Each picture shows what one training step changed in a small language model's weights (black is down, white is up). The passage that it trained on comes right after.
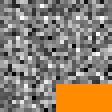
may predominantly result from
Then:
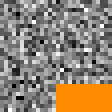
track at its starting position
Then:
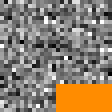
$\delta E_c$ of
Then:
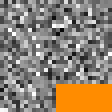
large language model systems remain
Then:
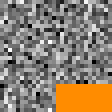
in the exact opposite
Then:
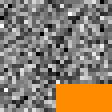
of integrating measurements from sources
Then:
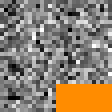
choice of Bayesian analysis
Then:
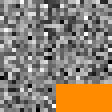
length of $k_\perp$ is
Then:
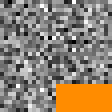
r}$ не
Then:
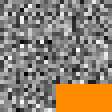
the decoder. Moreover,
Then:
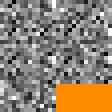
\citep{mathis90} and
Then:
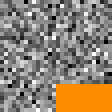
a classical action for a sigma
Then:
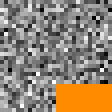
a finite lifetime (see
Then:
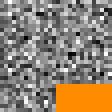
beam-helicity DSA was
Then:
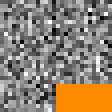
magnitude between CU Cnc
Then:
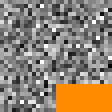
occur. The legality of
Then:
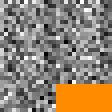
supplement to traditional
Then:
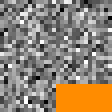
achieve reasonable
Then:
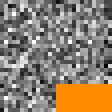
$\rho(z)$ from 0 to
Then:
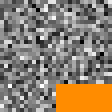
with both handedness in
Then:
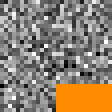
the magnetic field $\delta$ over the
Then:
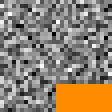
corona and record the
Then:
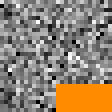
The existing UV imaging
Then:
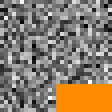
field of the second (younger)
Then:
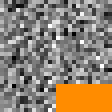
and its vacuum value.
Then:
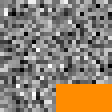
mins} & Algo 2
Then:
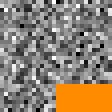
to make the most difference in this
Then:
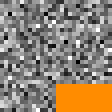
additional branches with
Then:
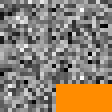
We start by recalling the
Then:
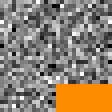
of the $W$ boson
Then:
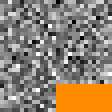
seen before and,
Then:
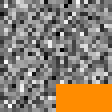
up to unity for a low mass,
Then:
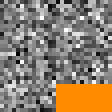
quantum theory continues to be
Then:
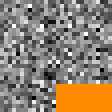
this surface is simply \[
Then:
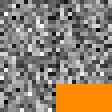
five dimensional space is an
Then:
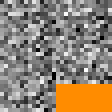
characterizations, and physical properties.
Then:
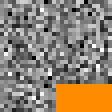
latter cannot occur in any finite
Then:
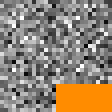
X}_M(W)$. The cover
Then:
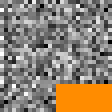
efficient way to switch
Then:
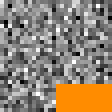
ILL for provision of beamtime
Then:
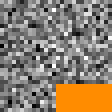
two-state Markov chain
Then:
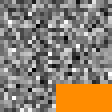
particular, $\mu_U(X)$
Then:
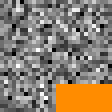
with applications in biology,
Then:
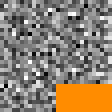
of web services will
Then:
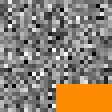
not use Milgrom's
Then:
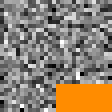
the moiré could appear if
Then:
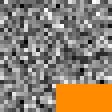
shown, together with their
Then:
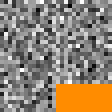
in addition to the multiphase point at
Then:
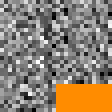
same thermal environment
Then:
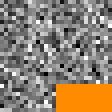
temperature change. Figure 2: Time
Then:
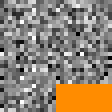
smart metering system
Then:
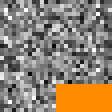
Mach number $M_\infty$.
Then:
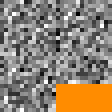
the number of sites in a given
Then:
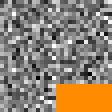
and not a proof. At the
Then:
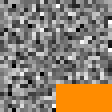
analyte ion intensities that
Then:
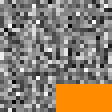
detected in the JEM-X
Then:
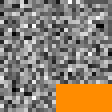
sides of the string equation
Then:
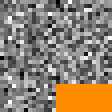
(anti)neutrino scattering
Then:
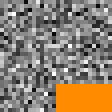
mechanism and the one probing the
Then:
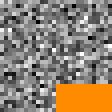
component is not part of the
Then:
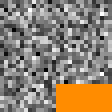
properties of Liouville
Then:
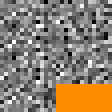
not depend on properties that are characteristic of
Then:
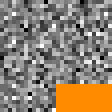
conceptually, the fluid
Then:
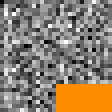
the covariant form. This was
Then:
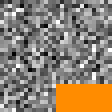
along with the temporal dynamics
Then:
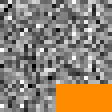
memory image even if the
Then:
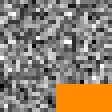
are naturally compatible with
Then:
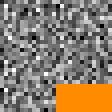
from which the research in
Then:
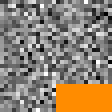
probability. This exacerbates
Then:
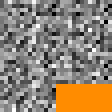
various exit channels. The
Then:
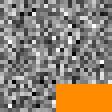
their fits to the curve of
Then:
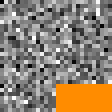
monitor the correlation between the pair
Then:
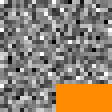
holders to derive secret
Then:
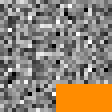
we treat are examples of
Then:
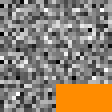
scenarios.}. For most
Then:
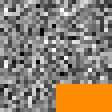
inequality in large cities that
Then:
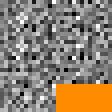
\item We propose a matrix
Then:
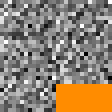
not too heavy or the
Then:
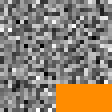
and its evolution. Most of the
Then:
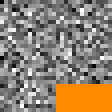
the vehicle. If
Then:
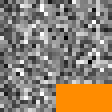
infrequent. Effectively,
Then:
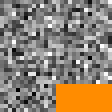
temperature of the droplet. The
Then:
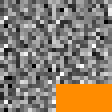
& \\ \hrulefill &
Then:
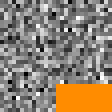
$\Delta E$-invariant mass
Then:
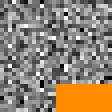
Opportunity Gate that
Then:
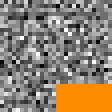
with red dots, points
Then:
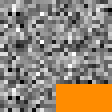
fails to recover a small
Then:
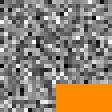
to $\xi^{\alpha}$), at the
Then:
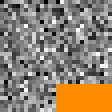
error of the initial centroid estimate
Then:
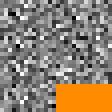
system when the joint system is in
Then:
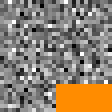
meter (Chang et
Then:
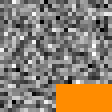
to adjust the value of
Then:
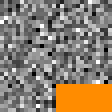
asymmetry in the diffractive $Q
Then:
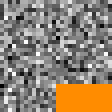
to the analysis presented in the paper:
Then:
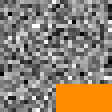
prediction by QCD.
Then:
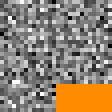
Out of total NSBHs
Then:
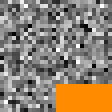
coupling $\lambda_2=1$ there
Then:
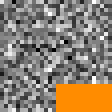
the eigenvalue problem
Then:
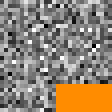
viscosity. We choose to
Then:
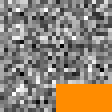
= 0$ stands for high
